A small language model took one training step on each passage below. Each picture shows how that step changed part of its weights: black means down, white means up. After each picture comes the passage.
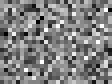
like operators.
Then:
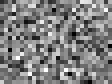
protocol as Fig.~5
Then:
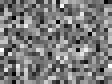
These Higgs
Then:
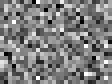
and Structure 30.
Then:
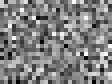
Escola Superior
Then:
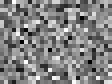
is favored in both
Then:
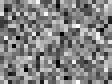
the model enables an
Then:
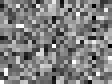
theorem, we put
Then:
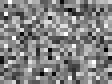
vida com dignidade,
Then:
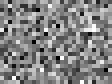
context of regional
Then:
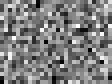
by the solution of flow
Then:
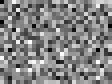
olib kelgan.
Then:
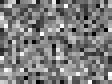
where $\tau$ is the time
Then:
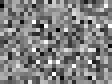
shown in Fig. 1a.
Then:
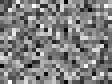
power spectrum of the
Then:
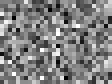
the completeness limit in the
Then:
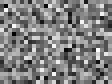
of Theorem 3.1
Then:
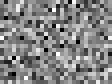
Bekele, A.
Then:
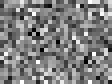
salbiy qabul
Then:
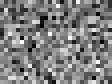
Photonics. The
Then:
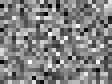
the various fields with
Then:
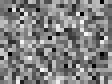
can be easily
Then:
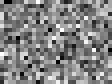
normal state (N)
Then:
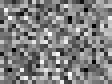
(harmonic or
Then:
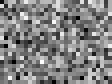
pune totul în
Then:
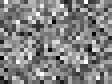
özel isim
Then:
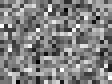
stands for the transport
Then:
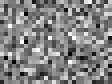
method performs better for
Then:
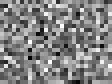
of Russian and
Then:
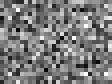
l'arte è
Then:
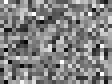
open and meagre
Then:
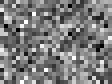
\end{equation} and
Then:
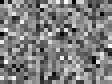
and Chartdecoder
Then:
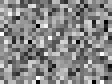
vs models with additional
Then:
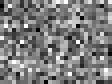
$M_{\rm prog}$ is
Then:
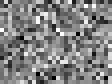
sizes, corresponding to
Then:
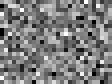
and its impact on the
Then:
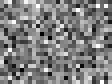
suo aspetto;
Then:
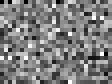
deficit of general
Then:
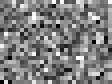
ijro organlariga
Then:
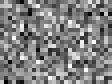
vital organ tubuh
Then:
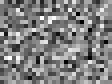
die Präsenz
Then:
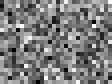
the best candidate
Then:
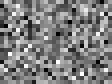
Aulya Nanda
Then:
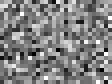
in the 3-dimensional
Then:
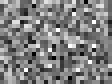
%Due to the
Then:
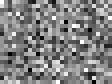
ini memberikan
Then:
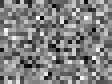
decisiones por el
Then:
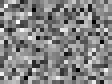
acceleration column;
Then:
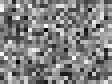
still a pending
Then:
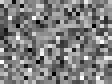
entendía lo que era
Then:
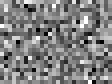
In the extremal
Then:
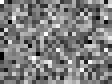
role in the complex
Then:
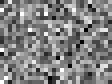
show soundness followed
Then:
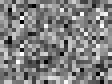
are parametrized by the
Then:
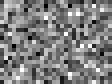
(conformité aux
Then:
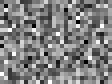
are adiabatically
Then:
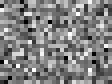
– axloqni
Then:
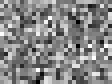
длина волны
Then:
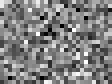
restore and improve
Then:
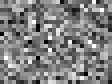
à sua conservação,
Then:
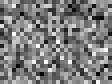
\begin{figure} \centering
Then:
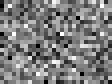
$t_i \sim
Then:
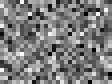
the stains on the white
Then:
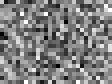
only the trace part is
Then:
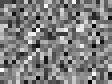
An observer on the
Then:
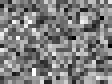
Figure 1(d). The
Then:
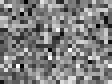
(CO) states,
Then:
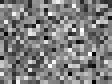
comment briefly the
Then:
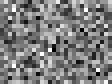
a)} whether the
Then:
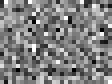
25 students of grade
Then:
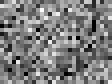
on the same footing for
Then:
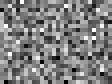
by (\ref{tau}) for
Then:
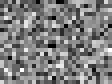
Each datum is an
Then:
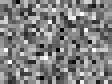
similar to the break
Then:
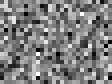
total particle number of the
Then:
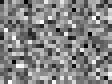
avancées :
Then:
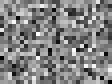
frames in at least
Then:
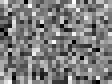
de excelência em
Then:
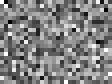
from panel (b)
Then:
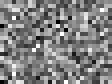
Erratum in:
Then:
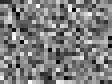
ishlab chiqish
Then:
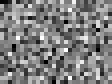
a la proyección de
